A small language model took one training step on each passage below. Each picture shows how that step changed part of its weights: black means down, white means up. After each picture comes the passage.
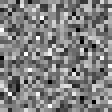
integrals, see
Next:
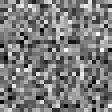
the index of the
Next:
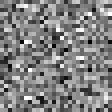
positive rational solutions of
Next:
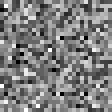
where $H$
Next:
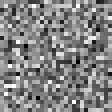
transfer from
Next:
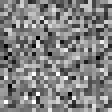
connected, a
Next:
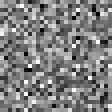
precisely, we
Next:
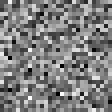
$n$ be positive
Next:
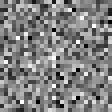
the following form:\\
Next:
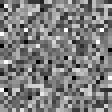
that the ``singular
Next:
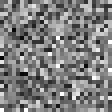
$G$, which we
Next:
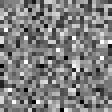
\\ house
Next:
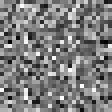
nontrivial invariant
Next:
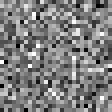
Z_Q$ and
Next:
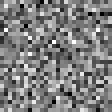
properly extend the
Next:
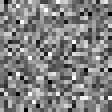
boules. \\
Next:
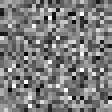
limitations of
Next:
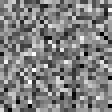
areas as seen
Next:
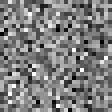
be found in
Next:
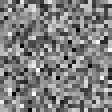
in a very simple
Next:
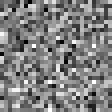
times, we see
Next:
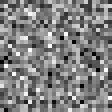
see by the example in
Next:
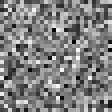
given as solution of the
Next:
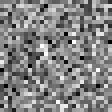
connected subgraph in
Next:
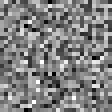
a coring in a
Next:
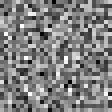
and the bias of
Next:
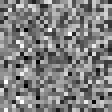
the dependence of
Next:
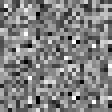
where this map is defined
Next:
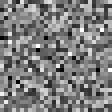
in at least
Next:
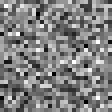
0j$ of the
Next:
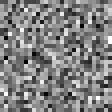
diffusion is
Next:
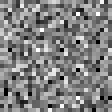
following argument.
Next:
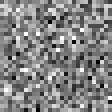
Section 2 contains a
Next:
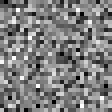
\le j \le
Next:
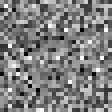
of exponential
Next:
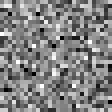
field $F$, with
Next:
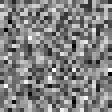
solution can be represented
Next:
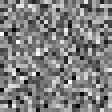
the order of the
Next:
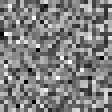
are at least
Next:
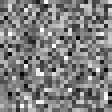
is the potential
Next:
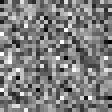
every orbit
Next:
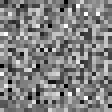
shall see that
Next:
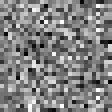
general center
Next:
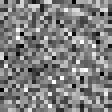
a classical rough
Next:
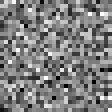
properly supported
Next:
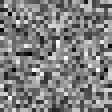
generated by the elements
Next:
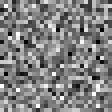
of $G$
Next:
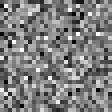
that the union of
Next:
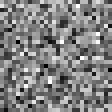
contribution of
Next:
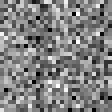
the properties {\bf
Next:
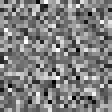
product come the following
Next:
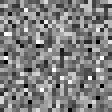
may of course
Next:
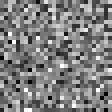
is preserved by
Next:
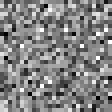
Clearly the
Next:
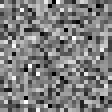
just a corollary
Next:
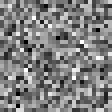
are adjacent
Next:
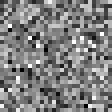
to restrict the space
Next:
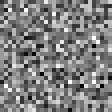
from the second inequality we
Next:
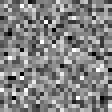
this torus),
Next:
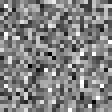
of the theorem. Let
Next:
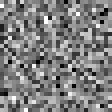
for all sufficiently
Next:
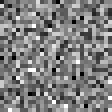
enzymes that
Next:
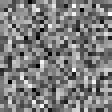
satisfied pointwise
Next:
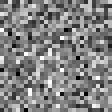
$h$, there is
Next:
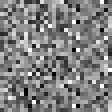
coefficients involve
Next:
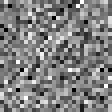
net load
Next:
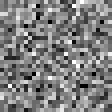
\Pi$ and
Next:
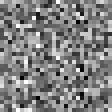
equivalent to solving a
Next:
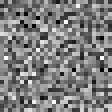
schemes lose
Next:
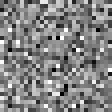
mixed distribution,
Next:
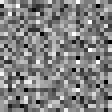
note with an
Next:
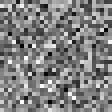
subsets of
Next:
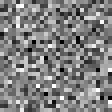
complement \[
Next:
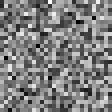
the described
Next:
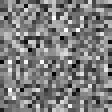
is proportional
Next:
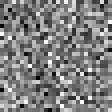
August 1,
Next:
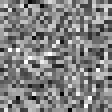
represent, in
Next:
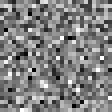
of Main Theorem}
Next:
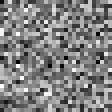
we can assume that
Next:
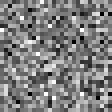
Themen in
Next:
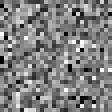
that H does extend
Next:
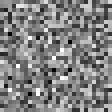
continuous families of
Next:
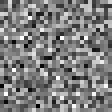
$X$ satisfies
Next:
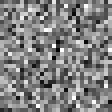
ideal) of a
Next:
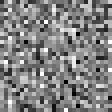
we get back the
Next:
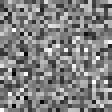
continuously on the
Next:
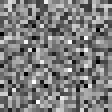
$\beta$ and
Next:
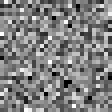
pour conclure
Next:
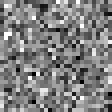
respectively. From
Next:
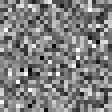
the highest
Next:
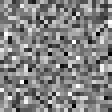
this way. In
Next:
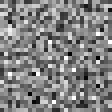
solution and test function
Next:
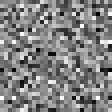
generalization of the
